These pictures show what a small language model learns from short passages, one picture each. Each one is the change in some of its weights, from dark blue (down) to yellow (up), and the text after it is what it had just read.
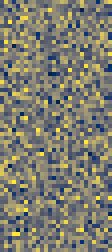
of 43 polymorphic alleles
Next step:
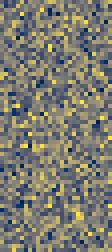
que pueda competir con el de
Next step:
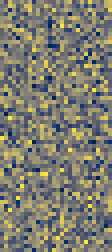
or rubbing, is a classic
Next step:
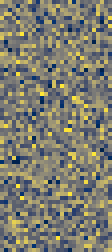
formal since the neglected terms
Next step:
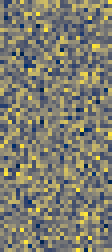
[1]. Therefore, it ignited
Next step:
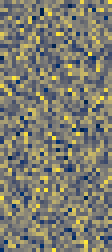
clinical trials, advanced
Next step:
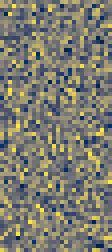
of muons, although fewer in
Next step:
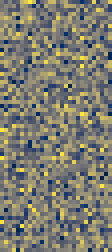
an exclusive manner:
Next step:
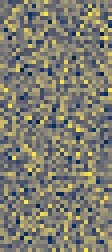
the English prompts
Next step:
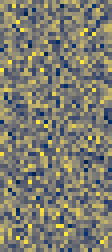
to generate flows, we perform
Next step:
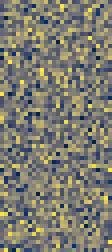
in base al flusso di
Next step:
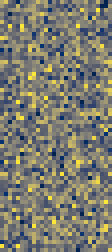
education is recognized for
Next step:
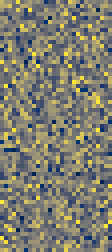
and rests. 49 Musical
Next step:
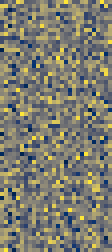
skills and are considered
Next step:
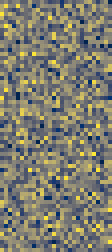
hand side, $N_W$ can
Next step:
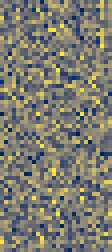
as an MZ, where its center
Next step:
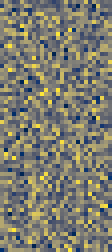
J. L. Prieto for providing
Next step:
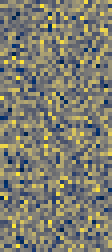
small in a region which is not much
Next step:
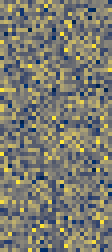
are complemented by regulatory
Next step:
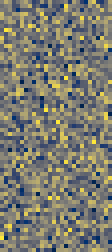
in halo nuclei, deformation
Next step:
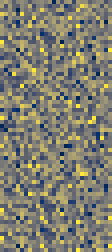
the (1,1,1) direction
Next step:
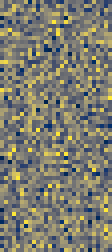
we have the largest contribution to the
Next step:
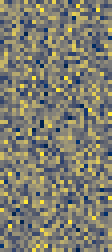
recent advances in deep learning,
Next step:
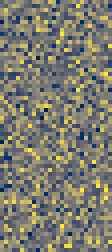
hydrolysis. The other
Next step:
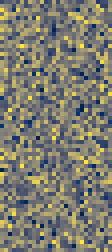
responsiveness. The study found
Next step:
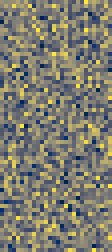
of other galaxies may provide
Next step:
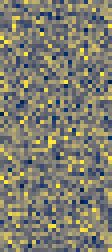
of $E$. This is also consistent with
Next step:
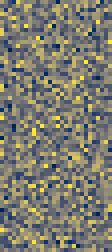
this model the sheet current density is only
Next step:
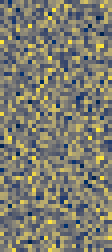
в России, и за
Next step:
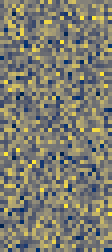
y desarrollo de sistemas
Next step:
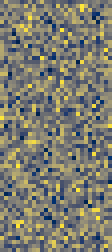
two terms appearing in the integrand
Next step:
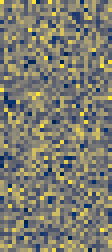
current status can be seen
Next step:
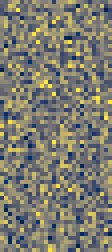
foram utilizados descritores
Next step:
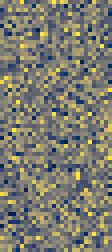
a proof-assistant such as
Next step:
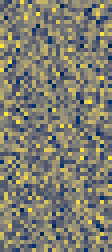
CPC1 fit, because of
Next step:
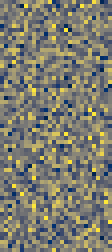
juga memperlihatkan
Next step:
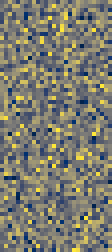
and non-linear effects using tensor
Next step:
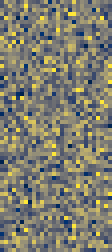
tuberculose e consumo de
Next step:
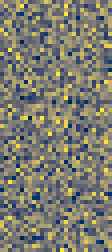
worden in de Engelsche
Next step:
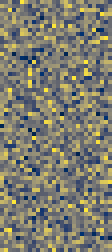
followed by MLP0.5
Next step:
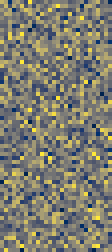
rather, each student makes his learning
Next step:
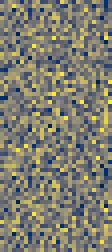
l | l | l |} \hline
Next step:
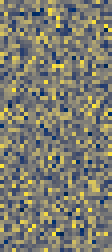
evolution of the velocity field in large
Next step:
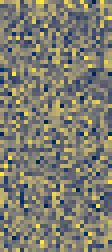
more detail the irreducible
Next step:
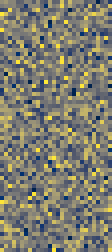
will show that, while type I TNC
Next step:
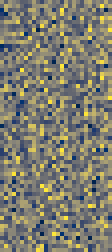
of the line variability broadly
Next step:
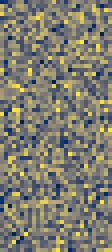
на демографическую
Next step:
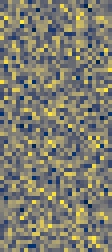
that it can be appropriately
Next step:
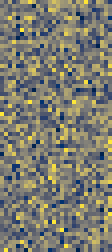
decisive role. Thus,
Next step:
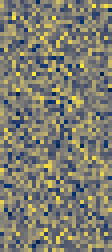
we can write a generic pure state
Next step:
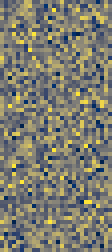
inertial scale and a steeper
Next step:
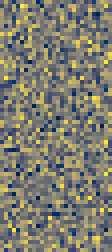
and we need to depend solely on the
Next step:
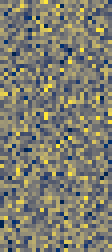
stem diameter (10.22 cm
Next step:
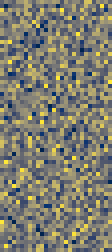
3 we use the simplest linear
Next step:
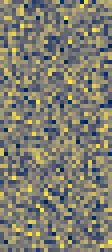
lack of predictive policies,
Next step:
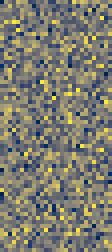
(Akinwunmi &
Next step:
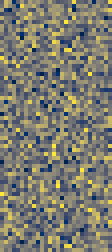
as a function of particle radius and total
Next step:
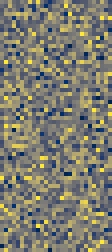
théorique des ondes et
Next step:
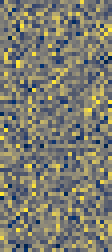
al. [36] suggested that
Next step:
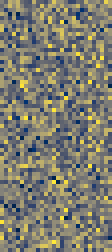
de la información digital.
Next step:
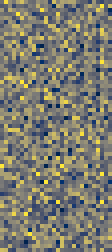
viscous-thermal instability in the
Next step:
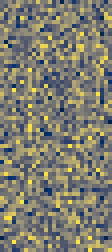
arched ceiling and the
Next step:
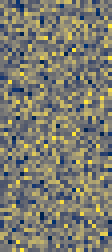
M. musiqiynazariy
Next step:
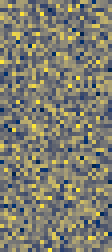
the city of Tashkent, and the
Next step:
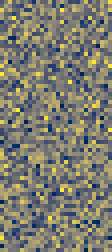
iron intake. Clay
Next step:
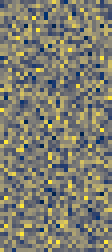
understanding of the intent as
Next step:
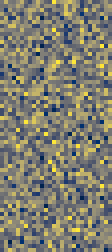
va talablari mavjud
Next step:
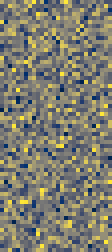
an efficient setpoint. Future work
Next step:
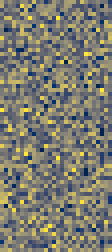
\\ Average $VH^b$ &
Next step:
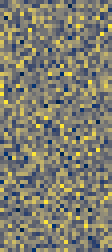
the unit of 0.1. If we
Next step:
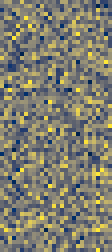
of the dust-to-gas
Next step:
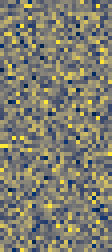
than 1 kHz. Numerous
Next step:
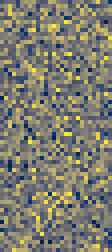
the signal sources observed at the sensors
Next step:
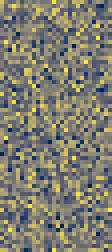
infectivity reaching an absolute
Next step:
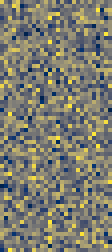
motivated example of an alternative
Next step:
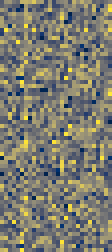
copilului deja
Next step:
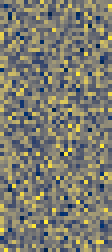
Orange etc. Production of
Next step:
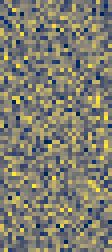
last two decades because of their
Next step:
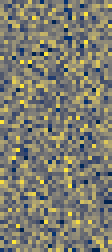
Universitätsverlag Webler,
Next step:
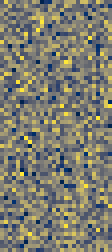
A critical requirement in disaster
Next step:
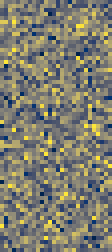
which modifies the physical properties of both
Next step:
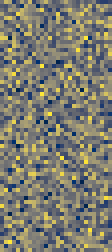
va kommunikasiya
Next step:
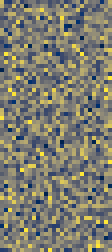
framework, information on emissions which is
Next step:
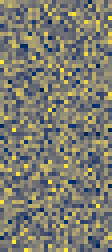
including the uncertainty of the
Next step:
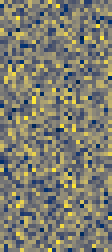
The supertransformations of the latter
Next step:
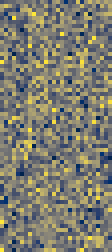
the main feature used to determine a
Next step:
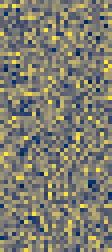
lead to a better description of the
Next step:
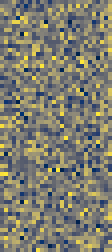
simulated values with observed percentages
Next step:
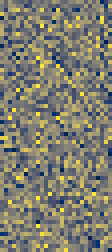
and understatement of intangible
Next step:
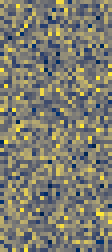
персоналом, 2020.
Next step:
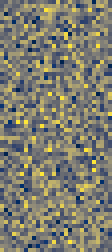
luz como um fator determinante no
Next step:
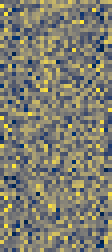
qiziqishlar; - intilish;
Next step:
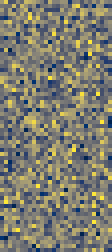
Thiourea and its derivatives
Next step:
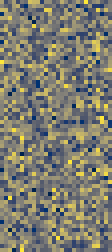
were used for each GLH species.
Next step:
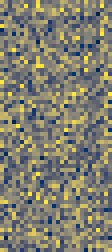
simple, distinctive and testable
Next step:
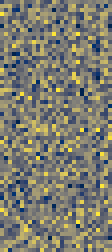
25 – was 10 higher than in the
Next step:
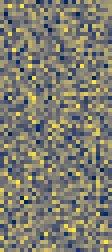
Since the constraints are derived
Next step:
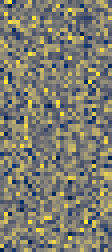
Linguagens**, v. 8,
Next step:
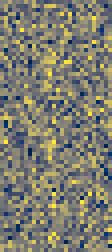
to distill high-quality entanglement
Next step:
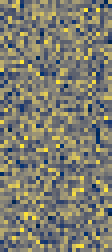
activation *only* for the
